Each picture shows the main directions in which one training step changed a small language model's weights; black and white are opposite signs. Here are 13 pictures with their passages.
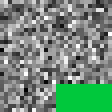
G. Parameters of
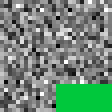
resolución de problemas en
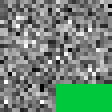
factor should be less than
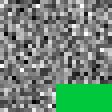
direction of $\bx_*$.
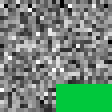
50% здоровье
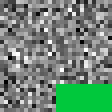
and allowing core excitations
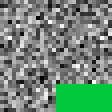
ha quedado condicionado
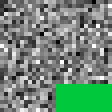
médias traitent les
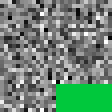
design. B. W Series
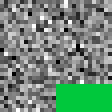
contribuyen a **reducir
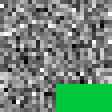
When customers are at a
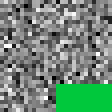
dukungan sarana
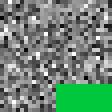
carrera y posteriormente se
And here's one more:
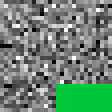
Harmonizing the Contributions
